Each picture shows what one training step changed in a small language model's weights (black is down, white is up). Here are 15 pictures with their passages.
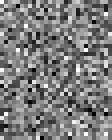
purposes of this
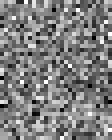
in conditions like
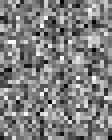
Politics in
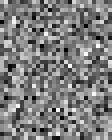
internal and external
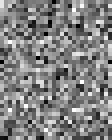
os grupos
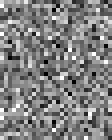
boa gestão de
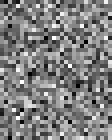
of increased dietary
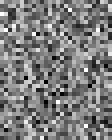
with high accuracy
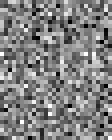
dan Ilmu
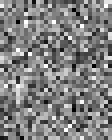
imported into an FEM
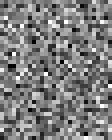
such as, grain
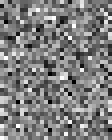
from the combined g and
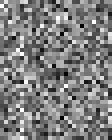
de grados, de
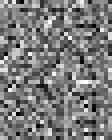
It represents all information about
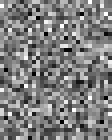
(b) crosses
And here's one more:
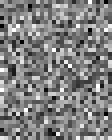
with authentic
